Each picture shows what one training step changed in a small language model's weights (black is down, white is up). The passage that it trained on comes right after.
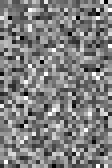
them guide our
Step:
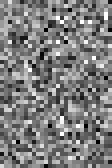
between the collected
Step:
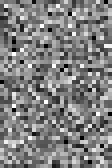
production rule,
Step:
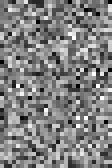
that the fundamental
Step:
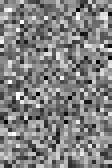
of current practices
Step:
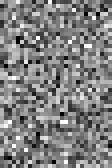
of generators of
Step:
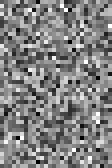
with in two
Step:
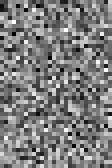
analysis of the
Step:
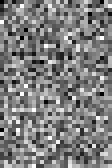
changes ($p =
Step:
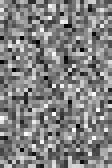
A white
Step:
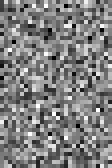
Claim 3.
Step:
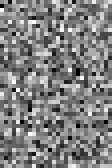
redução de
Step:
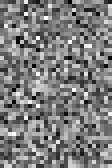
of the model,
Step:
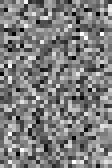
influence the
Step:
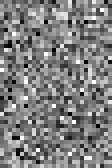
of simplicial
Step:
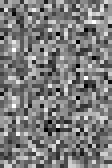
os quatro
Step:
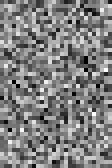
the use of
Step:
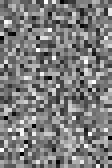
Similar to the
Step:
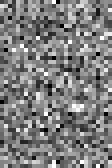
(see Table
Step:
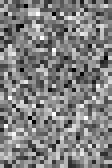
defined and uniformly
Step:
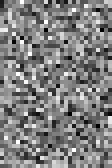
by the reduction
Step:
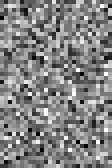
as its low
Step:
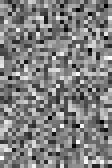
This article
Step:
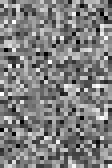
assim como
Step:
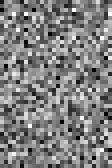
and $Z$
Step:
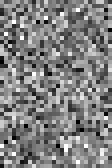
$a$ we
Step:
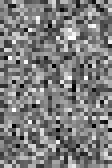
faunas of
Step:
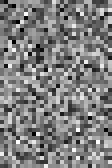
the server
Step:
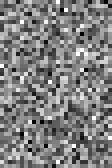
were chosen
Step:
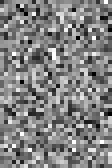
if the frequency
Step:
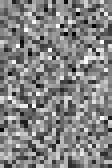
as shown just
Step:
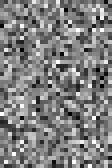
trata de
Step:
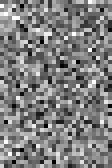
the Country
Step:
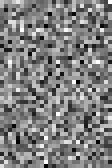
at the need for
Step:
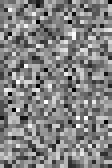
that now the
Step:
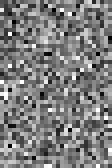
concetto di
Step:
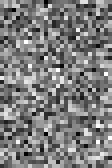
its derivative.
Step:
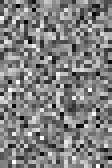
L\times L
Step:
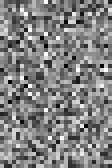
are used to
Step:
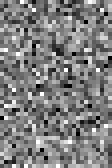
other words,
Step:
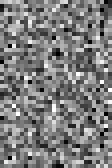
value distributions}
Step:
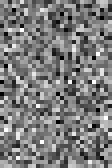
weak topology.
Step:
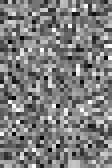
= storage
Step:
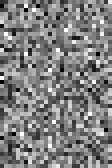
extensions of a
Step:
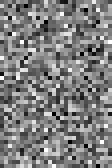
drug with potential
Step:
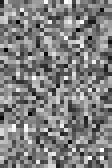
que les points
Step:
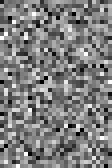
bundle on
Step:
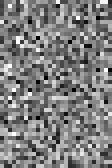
of side effects,
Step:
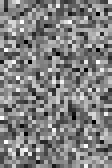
estimates for
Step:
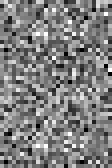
to estimate unit
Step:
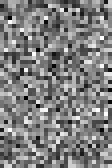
directe of
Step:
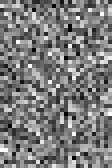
do uso do
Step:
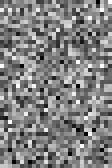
The Indian
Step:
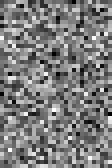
state on the
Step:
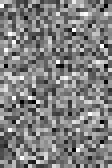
for axis i
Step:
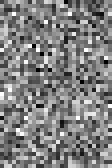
clear road map
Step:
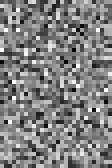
the local evolution
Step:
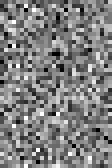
vertices of degree
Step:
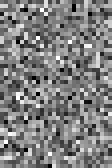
of populations and
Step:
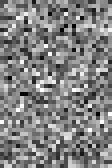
The governing
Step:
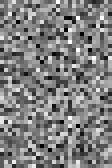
study done among
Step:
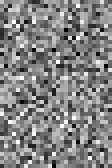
for each every
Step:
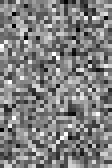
can use their
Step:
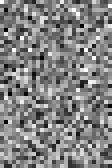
the German
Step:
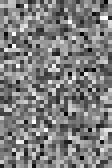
countries and the
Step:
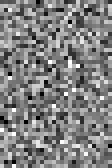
the study of the
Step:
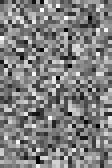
required by the
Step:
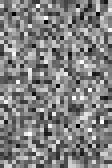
N$ is
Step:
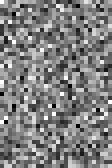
Rio de
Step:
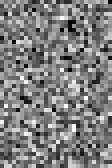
So, after
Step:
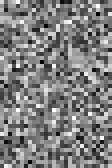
mass media for
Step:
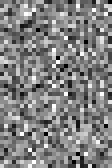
en cuanto al
